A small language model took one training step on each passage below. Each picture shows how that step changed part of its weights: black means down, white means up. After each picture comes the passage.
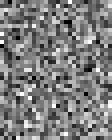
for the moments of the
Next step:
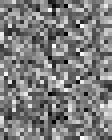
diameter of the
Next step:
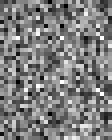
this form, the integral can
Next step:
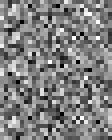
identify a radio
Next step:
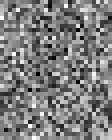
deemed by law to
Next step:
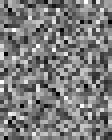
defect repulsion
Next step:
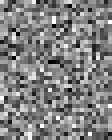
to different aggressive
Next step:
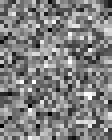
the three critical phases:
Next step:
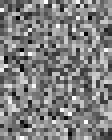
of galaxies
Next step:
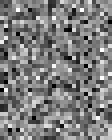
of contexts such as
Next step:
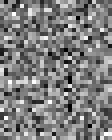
for Case G and
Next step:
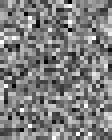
light injected into a
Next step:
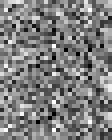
more individualized and not
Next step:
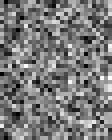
the point of view of the
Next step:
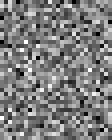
We also showcase the
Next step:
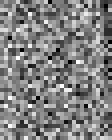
a density-based clustering
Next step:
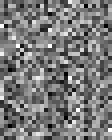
Department of CSE
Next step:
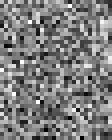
receive orders
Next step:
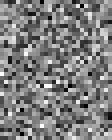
when the genus is
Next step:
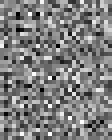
has (i) a
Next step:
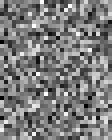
analytic results for such
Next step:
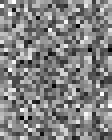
emotional aspects
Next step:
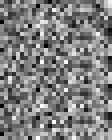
some uniform local wave function
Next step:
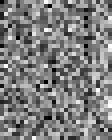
velocity commands directly from
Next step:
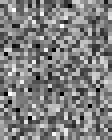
Uzbek people were
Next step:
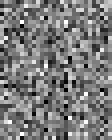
of zero and one,
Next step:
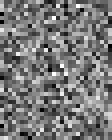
experiment, high flux of free
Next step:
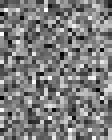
then the $2$-dimensional
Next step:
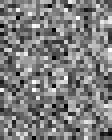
total demand and supply
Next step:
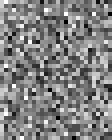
accumulated during
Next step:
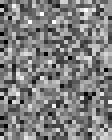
first three roots are
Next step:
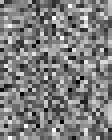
data shape and correspond to
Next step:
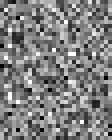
x \leqslant
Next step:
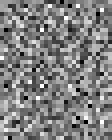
studies. *Brain
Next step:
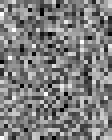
accuracy increases monotonically
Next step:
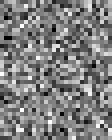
compared traditions which provides a
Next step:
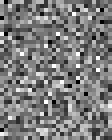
Results of (a)
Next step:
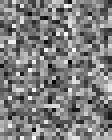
the inelastic stress
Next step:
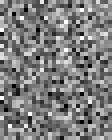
large amounts of
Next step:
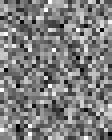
eliminating a
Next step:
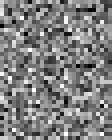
an almost-complex
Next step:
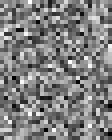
imbalance and, at
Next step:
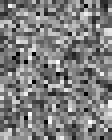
The generalisation of the
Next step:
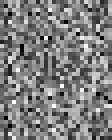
isomorphism $\sigma \colon
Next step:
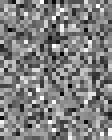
social order of communities and
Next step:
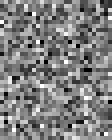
between the T.V
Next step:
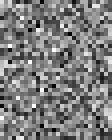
generalized to weighted
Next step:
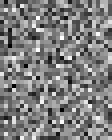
can be found in exact
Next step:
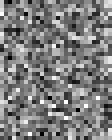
the aid of the
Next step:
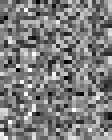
by the backward substitution
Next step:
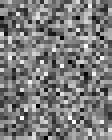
condition that is satisfied for the
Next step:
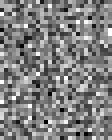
or both $-1$. Therefore
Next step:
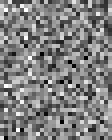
was used to minimize the
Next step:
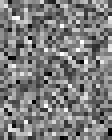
Ukraine, the
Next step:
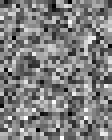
in the cloud system,
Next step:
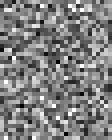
bands for our simulation sample
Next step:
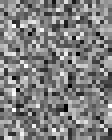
that one can make and optimization
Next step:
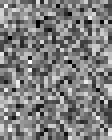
pointing to the center
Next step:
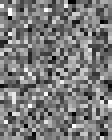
As said before it is
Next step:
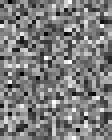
from the acid and then
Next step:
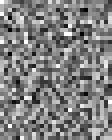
often overlook. The
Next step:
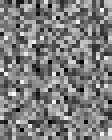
walk of the system
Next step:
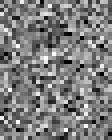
\to 0$. Since
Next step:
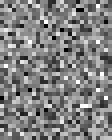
more depends entirely
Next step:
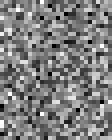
probably variants
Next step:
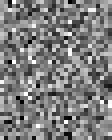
needed for measuring the
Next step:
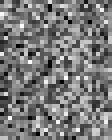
$f$, and let
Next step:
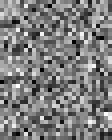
using randomized methods. We
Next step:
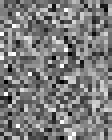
$\Lambda_t$ that
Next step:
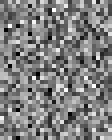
Johnson proved
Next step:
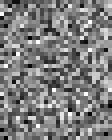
magnetic field of spinal
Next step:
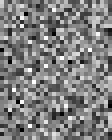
bear in mind the
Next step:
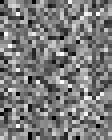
$\varphi^0$ and
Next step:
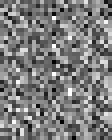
primary and secondary
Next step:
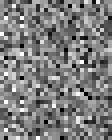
150 mm length at
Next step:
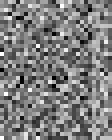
unity $\rho$.
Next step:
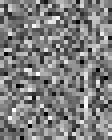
MSS system. The
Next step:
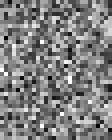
for which the number of
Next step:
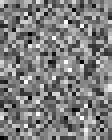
theory is proposed, its relation
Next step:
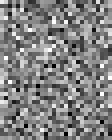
ethnic community
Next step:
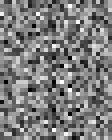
model validation method. In
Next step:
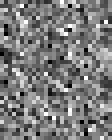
{\it of maximal
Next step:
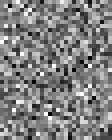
on Declarations
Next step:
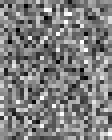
they were resistant to
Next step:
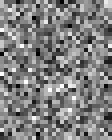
an isogeny
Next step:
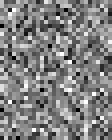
and Automation,
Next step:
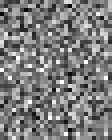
to $B$ up to
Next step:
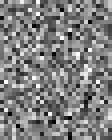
foundations for the understanding
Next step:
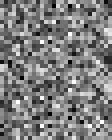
the mean linear size of the
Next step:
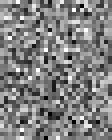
in fact played a
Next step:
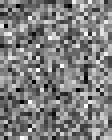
lower bound. Utilising
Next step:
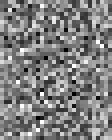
networks (CNNs)
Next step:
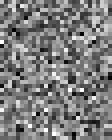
determine the source of mental
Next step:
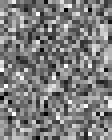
reducible fibres of
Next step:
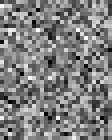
previous section, the evolution operator
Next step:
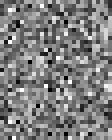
interests include very large scale
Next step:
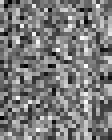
measure of $U$ are
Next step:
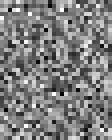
process gratification.
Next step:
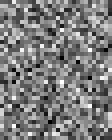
another world by the
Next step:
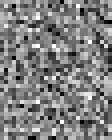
the star forming regions and
